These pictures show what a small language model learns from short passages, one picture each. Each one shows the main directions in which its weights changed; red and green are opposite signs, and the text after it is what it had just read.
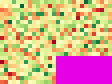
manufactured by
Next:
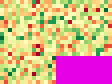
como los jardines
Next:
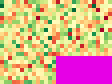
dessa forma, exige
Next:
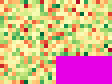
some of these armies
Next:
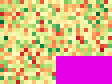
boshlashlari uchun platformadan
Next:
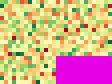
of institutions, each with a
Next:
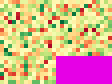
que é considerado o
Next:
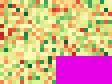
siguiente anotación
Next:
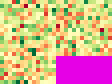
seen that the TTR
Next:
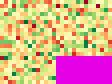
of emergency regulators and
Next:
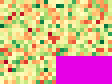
axes decreases.
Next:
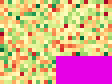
limbs – A systematic
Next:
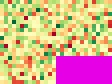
[3] also demonstrates
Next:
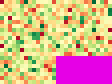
lag model presented above was
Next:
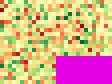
centres of symmetry
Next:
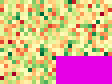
últimos anos a sociedade
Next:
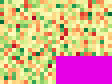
osteomyelitis and
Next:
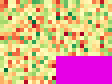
and environment sustainability becomes
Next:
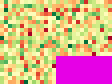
framework is currently being applied
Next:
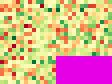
practiced in this research
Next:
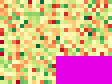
de manera particular ya que su
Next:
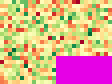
di buku lain bahwa
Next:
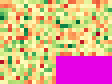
ihm so entwickelt
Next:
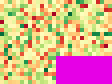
methodologies →
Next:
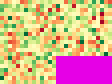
Phosphorus content have
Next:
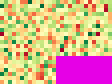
of types of analytical
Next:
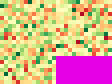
of use and provide the
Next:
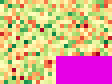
can improve spectral
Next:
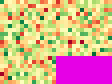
lead to stick and
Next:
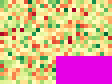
at this pH condition. The
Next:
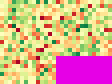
за допомогою
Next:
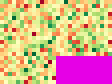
тура Второго
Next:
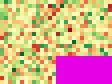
va maqsadlarda foydalanish imkoniyati
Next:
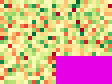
daun kelor yang
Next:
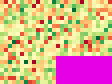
die Schaukritik
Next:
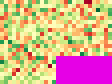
malicious activity classes.
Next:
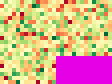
relevant in the Eastern
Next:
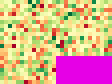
definir la propuesta
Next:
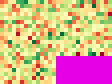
Storage The documents
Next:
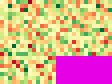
of rejection of
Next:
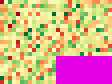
docentes y directivos sobre
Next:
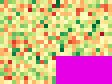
2019. Ciências Sociais
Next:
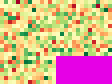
barriers to childcare,
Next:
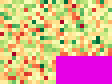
kontekst ichida
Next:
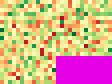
visit, pulmonary
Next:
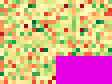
for malnutrition
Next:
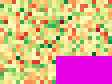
бериш вожиб
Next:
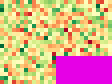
community AIMPLAS
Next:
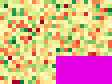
during development, alter the network
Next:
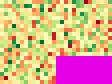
de ce modèle,
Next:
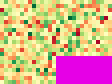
xizmat ko'rsatish
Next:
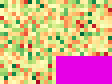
of $r1$ and
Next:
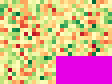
separatorlardan ajratib
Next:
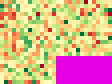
poliennali come
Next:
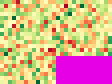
В настоящее
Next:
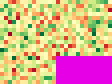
que el principio de
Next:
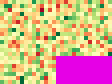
bo'ladi. Agar
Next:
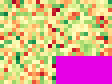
монастиря в
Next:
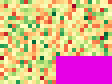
no probabilístico por
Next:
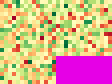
В этой статье
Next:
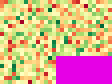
II. DATA
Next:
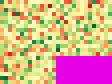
no ambiente, inclusive os
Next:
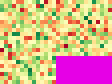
and open umbilical
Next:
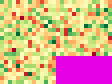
30-minute standard,
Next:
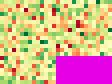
shakllantirishga qaratilgan. Bu
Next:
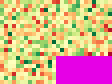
Также, в
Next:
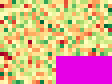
rivojlantirish va hissiy
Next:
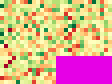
of the application [17].
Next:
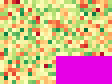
enhanced nitric
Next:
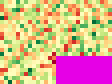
penelitian yang
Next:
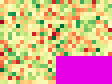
yangilashning oliy
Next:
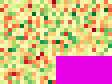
utilizada para designar as
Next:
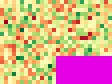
sodium hydroxide,
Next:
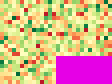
both gives sustained effect
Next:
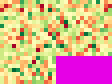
very open challenge is provided
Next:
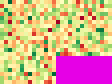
mucedo* ,
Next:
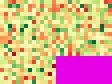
there is not a unified
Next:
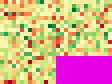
probabilistic framework for
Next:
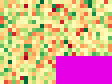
material demands. Figure 8
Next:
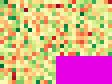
in Common carp in
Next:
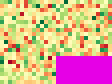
(accessed on 16
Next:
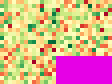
attribute structure is “a
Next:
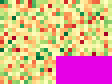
учреждений с
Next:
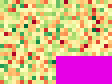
könnte dann
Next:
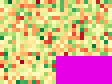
the automatic execution
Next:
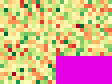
Evaluation Metrics
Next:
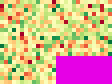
moderna, todas
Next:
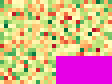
do desejo humano
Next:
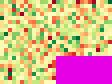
Will the metadata
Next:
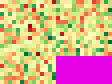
breeds, typical
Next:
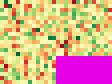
и дава повод за
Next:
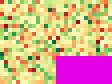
la generación de las
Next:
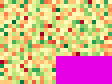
director of bodies
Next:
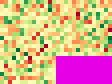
UIN Sumatera
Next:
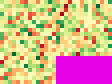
Learning at workshops
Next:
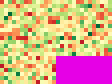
several wave lengths have
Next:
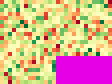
importance and to drive data
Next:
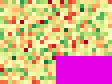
en kost in de
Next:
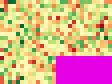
(Wade JC,
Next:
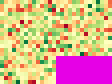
efficiency of the farm
